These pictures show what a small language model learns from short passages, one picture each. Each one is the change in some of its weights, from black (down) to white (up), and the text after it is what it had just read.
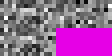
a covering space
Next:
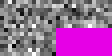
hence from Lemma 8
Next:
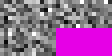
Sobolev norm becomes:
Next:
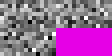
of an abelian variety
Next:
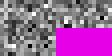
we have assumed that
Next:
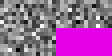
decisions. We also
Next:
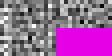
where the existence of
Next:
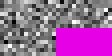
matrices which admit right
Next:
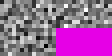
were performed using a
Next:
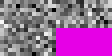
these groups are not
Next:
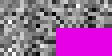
flow. Preprint
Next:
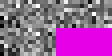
GBT branch
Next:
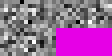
sufficiently small, then
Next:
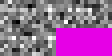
for any nonnegative measurable
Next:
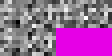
for the second term
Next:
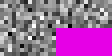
is the number of
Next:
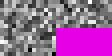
the set of points
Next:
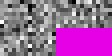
with violation
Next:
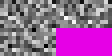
conducting an
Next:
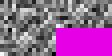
a finite set
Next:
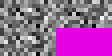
smooth elliptic curve.
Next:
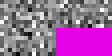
is directed on
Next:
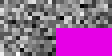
process $\xi$
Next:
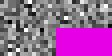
upon taking
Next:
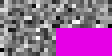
include the first 10
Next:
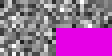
rivers when
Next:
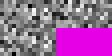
to the Gaussian measure
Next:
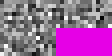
which means that
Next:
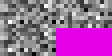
is not necessarily
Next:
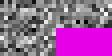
a linear way away
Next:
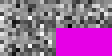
of this paper an
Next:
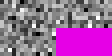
is a finite dimensional
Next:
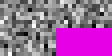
is finite.}
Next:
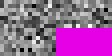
density theorem, we
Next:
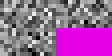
the entries of
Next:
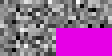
eigenvalue gap of
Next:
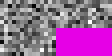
graphs and then
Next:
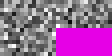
the longer side of
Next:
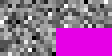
$dS$ onto
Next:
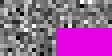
assuming $$\psi
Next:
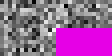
a number of applications
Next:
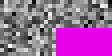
the procedure leads only
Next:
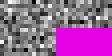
(LP) formulation
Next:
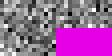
the proof,
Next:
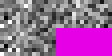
left-hand side
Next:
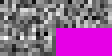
a source of key
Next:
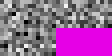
mobility network.}
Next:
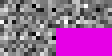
all instances. Since
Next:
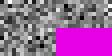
State University of
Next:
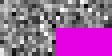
also when the energy
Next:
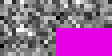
fundamental conservation laws:
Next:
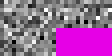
the solution itself,
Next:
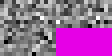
approach are usually
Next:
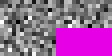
$0$. Define
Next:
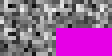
and a novel
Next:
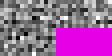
problem corresponds to a
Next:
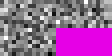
time solutions are built
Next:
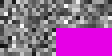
useful discussions.
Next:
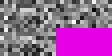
a Banach space
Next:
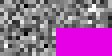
possible to define a
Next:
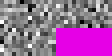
with the topology of
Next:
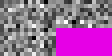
follows. In Section
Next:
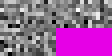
The {\it associated
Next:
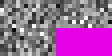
get a multiplication table
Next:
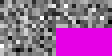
already mentioned, this
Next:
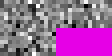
out on two test
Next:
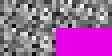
to the training
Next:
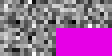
in this paper one
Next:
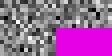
Applied Mathematics,
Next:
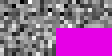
0$ for all
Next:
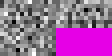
difference is that in
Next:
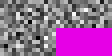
closed curve components of
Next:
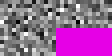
$a$ and
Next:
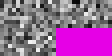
chosen there lies the
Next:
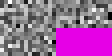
In order to determine
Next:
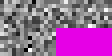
the motivation for
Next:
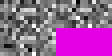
a Borel regular outer
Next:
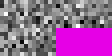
following asymptotic relation
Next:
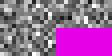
at the statement of
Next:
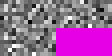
be satisfied; hence
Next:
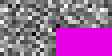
points over the time
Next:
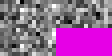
} a \in
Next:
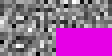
CSL algebra
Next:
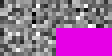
obtain the interpolation result
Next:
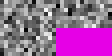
the authorities and
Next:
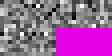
mention some questions and
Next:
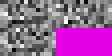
use of almost disjoint
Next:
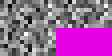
knot group of
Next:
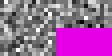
the first page of
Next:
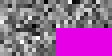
$\lambda \in
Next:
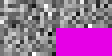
and hence by
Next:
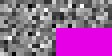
to some probabilities
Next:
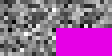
j \leq
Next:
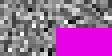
is very similar.
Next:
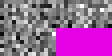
weakly pinched
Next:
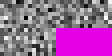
\lambda $ as
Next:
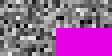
Placing a
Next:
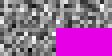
and the quotient group
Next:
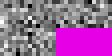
on $\Bbb
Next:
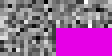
$\Gamma$ is
